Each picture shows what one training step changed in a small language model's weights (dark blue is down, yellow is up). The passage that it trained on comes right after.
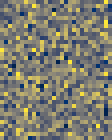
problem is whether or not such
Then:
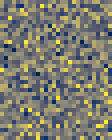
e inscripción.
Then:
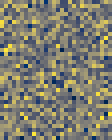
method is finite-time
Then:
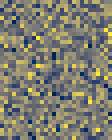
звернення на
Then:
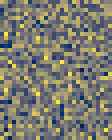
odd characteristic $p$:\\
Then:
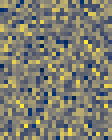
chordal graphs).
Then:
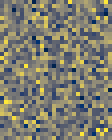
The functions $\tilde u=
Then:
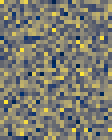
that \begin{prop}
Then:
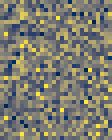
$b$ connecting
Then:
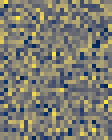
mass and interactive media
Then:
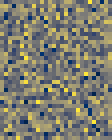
disciplina as
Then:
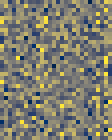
xalqning tarixiy
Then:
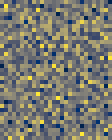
Replace $Z$
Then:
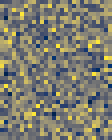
trasciende al
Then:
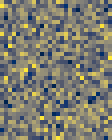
oscilação emocional
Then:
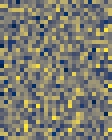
exception of the third sum
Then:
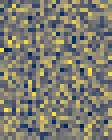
только источником
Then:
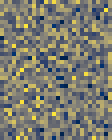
compact Lie superalgebras,
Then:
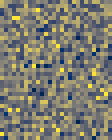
equal to the quantity in
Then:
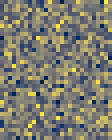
previous section are obtained by considering
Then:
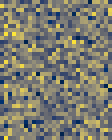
Bobur will be studied
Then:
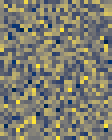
a characteristic function, then
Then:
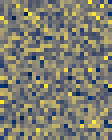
can rewrite equation
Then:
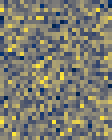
elementary ODE theory we have
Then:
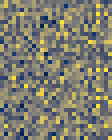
samaradorligi yanada
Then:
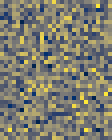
nesses casos o
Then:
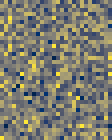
tabiiy ravishda
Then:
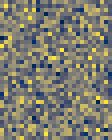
B, zeszyt
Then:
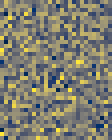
proposition is useful for the proofs
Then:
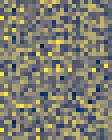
Второй мировой
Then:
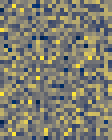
о *menses*
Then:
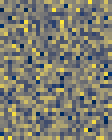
by (\ref{sym})
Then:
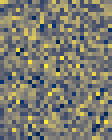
space and implicit Euler scheme
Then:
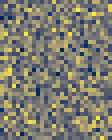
to others. %
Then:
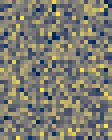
e psicologico
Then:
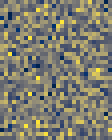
gives indeed the irreducible
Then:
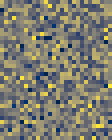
bounded locally in time.
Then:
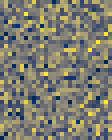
some spherical catenaries
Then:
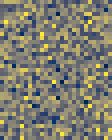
dunyoga tanilgan
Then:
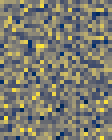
polyomino $P$
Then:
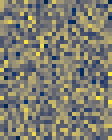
the matroid. It
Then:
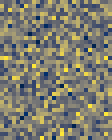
deformation theory / Y.
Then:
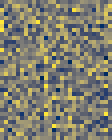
it is not valid for
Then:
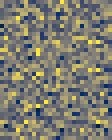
deviation, which can be
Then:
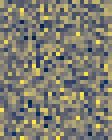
cidades, na medida
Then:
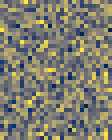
a blowup of some
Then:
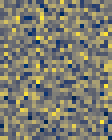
examples, which are main results
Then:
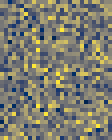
estação de tratamento
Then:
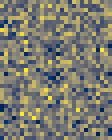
mismo donde bajaron el
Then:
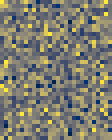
useful later. If the diagram
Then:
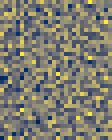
se produce, ya que hay
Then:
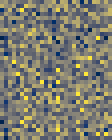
Lucrecia —posible
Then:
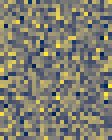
\otimes TM}$ by
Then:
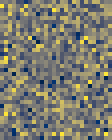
Lakoff G.,
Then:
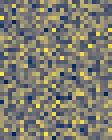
во внешнем
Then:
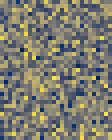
respect to the standard Borel
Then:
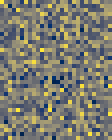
its vertex set and automorphism group
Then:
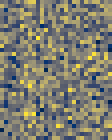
su parte, al igual que
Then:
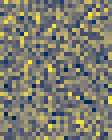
de mejorar la situación
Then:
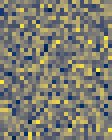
выделяя те
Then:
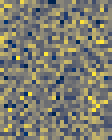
\in A$. Using
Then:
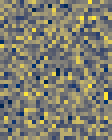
not use bias correction
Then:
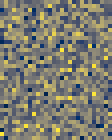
conditions in the statement are
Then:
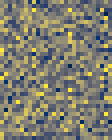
is even, and so is
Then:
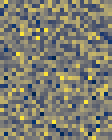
über das Tierpark
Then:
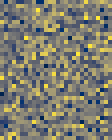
so, we have existence
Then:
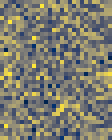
VA ULARNI
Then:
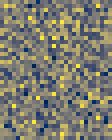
K. Painter,
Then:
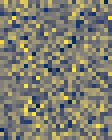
between the global minima
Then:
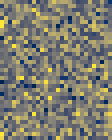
periodicity is analogous to
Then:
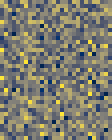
of index $n$ in
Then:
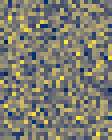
o‘zbek tili va
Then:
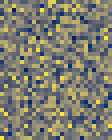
Средний вес
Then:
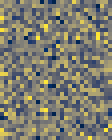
\it Let $f$
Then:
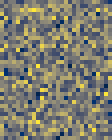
and immunity provides
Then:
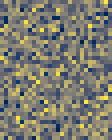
$\sig.$ denotes the
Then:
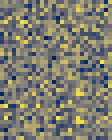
are elementarily equivalent. Let
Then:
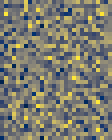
работах исследователей
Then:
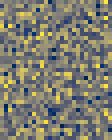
|\zeta| \geq
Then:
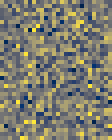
the work, an algorithm for
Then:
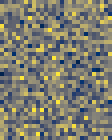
will make more comments on
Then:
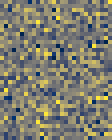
\item $W$ satisfies
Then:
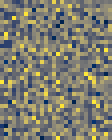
homomorphisms $q^*:
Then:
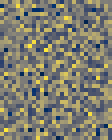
joriy moliyaviy
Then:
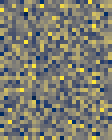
outer probability. We do so
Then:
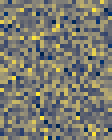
multifatorial e
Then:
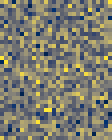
de $\mathcal{C}$
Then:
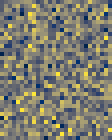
With such an analytic representation,
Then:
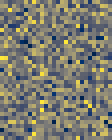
années 80 et
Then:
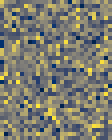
developed could be extended to cases
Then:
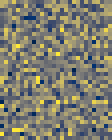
nonlinear equations on the entries of
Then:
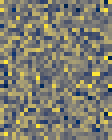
can interpolate three
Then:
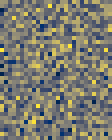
unit ball in the case
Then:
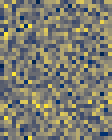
desired example. First, we
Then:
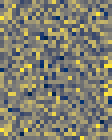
which assigns to a face
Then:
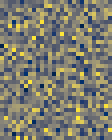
know its facets. We
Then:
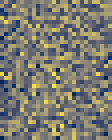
формує основу
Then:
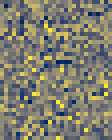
educação em saúde que
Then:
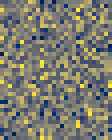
d'un concours
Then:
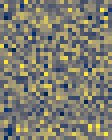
Moreover, $bac$
